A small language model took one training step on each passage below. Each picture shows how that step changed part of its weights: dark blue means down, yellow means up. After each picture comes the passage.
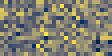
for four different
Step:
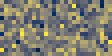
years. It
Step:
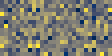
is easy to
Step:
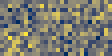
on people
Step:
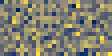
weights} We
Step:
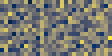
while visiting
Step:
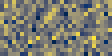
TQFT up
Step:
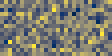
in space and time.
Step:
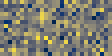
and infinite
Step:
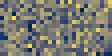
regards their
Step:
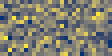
and diffusive
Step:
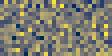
any $f$
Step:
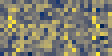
carry out
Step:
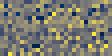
algebra homomorphism and
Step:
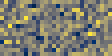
Let $P$ be
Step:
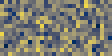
in what follows we
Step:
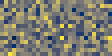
with additional triangle
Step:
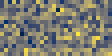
sample of events.
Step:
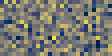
multiplications and
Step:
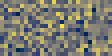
isometries on
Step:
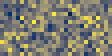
Second, it
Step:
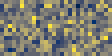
motifs for
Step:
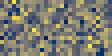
= 2$, but the
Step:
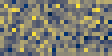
uniformity of
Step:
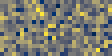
detail for both
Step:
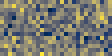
the minimality of
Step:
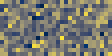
can fix the first
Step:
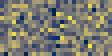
is convergent.
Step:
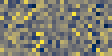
We took a
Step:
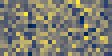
An RPA
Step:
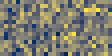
a set, in which
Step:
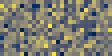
where the molecular
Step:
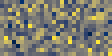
and Xe for
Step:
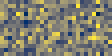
of notation, define
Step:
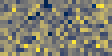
a side contained
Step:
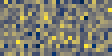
the BDI class with
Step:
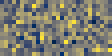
be interpreted in
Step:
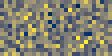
The interlacing
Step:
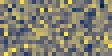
thought of as
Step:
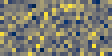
In the finite size
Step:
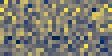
there are more possible
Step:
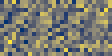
frequency of the
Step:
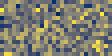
Theory and Its
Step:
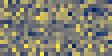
and short, we
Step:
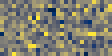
of heads
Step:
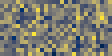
the National
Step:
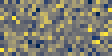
are important when
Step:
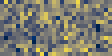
the statements in
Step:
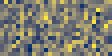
the shock
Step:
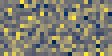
& AoN &
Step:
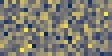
active PMT
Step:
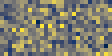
nm, and then
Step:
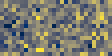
the sun's
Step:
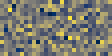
Assume that
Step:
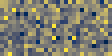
possible choices
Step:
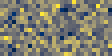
a warped
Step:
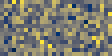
>$ be the
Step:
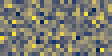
in the envelope
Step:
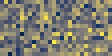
the transfer matrix
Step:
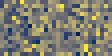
appearance coming
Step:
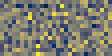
Simple calculations
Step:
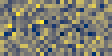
acts on the
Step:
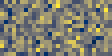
strategy to
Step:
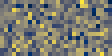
Similar to the
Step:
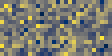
goes to zero.
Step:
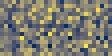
mm grating
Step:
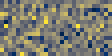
is long enough,
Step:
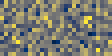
with branching
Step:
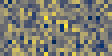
the inherent
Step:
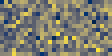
transfer to
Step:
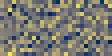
assume any specific
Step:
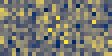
for the area to
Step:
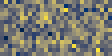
the representation type
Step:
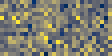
However, in general
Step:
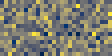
with several
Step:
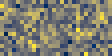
the Job
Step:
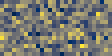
last step
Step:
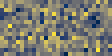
of Correa
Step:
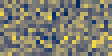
whether there are
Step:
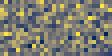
for $s <
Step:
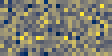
method similar to that
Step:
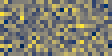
on a wider
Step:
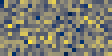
property of the class
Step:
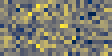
Cheng and
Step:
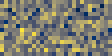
that need to be
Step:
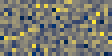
SVD. In
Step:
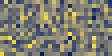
the EC solution with
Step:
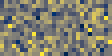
production processes may
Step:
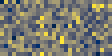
terms can be added
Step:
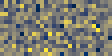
as $t \to
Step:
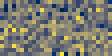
find, by algebra,
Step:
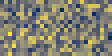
in the proof of
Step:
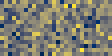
short exact sequence
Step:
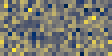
where the result of the
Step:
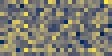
sequence numbers
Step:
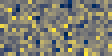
complex planks
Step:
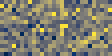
Cirant and
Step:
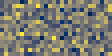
supports in
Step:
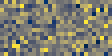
consider $j =
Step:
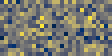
terms of order at most
